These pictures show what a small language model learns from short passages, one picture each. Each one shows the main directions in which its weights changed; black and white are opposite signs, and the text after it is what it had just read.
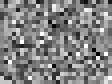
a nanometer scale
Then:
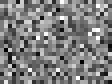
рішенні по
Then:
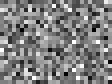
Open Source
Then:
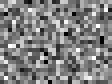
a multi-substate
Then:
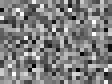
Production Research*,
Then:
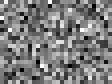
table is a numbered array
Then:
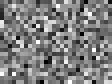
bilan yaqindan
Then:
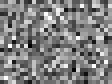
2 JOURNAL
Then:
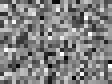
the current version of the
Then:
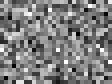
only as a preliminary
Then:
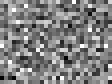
while increasing the laser
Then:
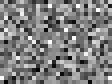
desde finales de 2015
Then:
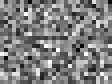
DSL model, we assume
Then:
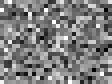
input RF currents from
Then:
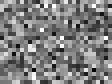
{\em Analytic
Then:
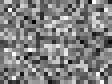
event often initiates the
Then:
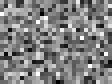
G), in stretto
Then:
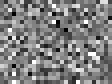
types of $f_{\rm
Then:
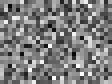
even parity and $r
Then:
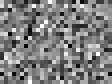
exists, the asymmetry in
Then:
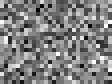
vortex trajectory and
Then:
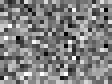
de las actividades con mayor
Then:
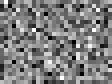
(b), we can compute
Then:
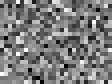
лицами до
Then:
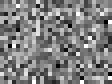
of $f(R)$ and
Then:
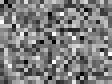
en los que las personas con
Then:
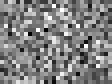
2 shows experimental data for
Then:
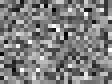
in dermatology.
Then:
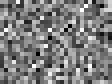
родов), что
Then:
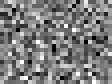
insistiraju na
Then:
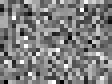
Por vezes, os
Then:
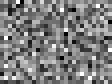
В этой статье
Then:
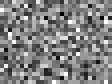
species has 7, 8, or
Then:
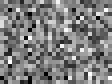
file contains a
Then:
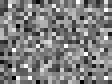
negative cosmological
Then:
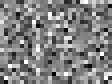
membrane on particle
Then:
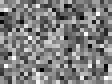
distintas formas
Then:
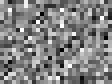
steering which replicates the
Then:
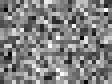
salade romaine est
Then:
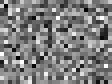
in an \emph{a
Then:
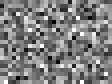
the diamond plate,
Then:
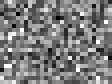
appears that the axial
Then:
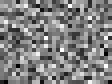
with active learning
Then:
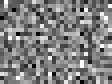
Choro, onde eu
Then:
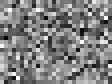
molecular cloud to
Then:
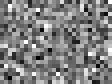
menjadi sasaran
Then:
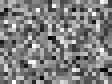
ijodiy bilish,
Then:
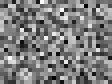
this question in the context
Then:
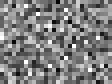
todo se disfraza de
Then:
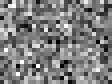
milder conditions under which
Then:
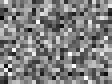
falsafa doktori
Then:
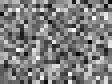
experimental data; solid lines
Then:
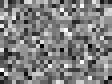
most of the stars in the
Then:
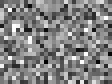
focus. The main
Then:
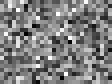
xizmat qiladi.
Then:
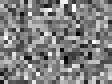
lemma gives the
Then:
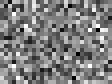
sealed probe station,
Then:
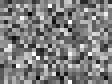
natural language
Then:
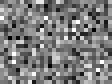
and Zaiqin Nie.
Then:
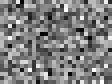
отдельных кодов
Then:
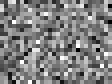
e sistemas de
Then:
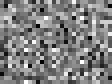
Antworten auf
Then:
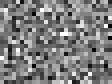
that each column of %%
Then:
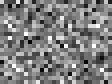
участие всех
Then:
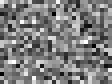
ions are split into the
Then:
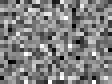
be noted that, because
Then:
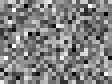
very recently in
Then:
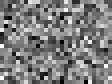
breaks down as a
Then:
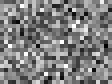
eles são tratados como
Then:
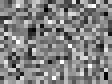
point is the independent fact
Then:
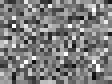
makrofyt vod
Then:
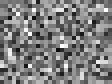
happens to occur
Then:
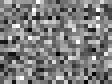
imovinom. IAM
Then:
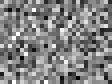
ve Koçak,
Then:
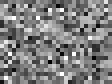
occurred in one or more
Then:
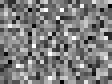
amplitudes $\chi
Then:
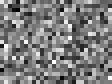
\centering \subfigure{
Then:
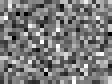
the content of education,
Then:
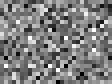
anual que inicia con una
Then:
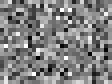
of solar full disk
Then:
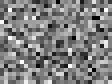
accretion, namely that
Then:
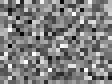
Таблиця 1
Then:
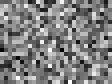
in the CFL phase.
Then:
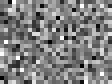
in a Literary Text
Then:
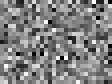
for two consecutive states in
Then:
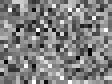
for correlation with ground
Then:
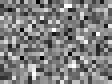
prove that it is a local
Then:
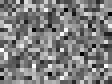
los resultados obtenidos
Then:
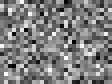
ularning o'z
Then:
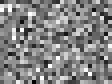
current collection:
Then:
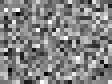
to follow the second-best
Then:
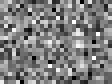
sistémica y
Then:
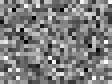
define two sets of variables
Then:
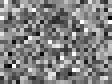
rigoroso que
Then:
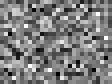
op het nieuwe
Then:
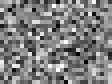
and vanishes at sufficiently
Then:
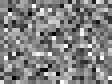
this in earlier work
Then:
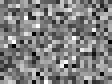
of two quadratures
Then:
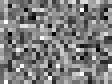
Upton, NY
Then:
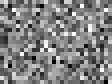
= b$) are also not
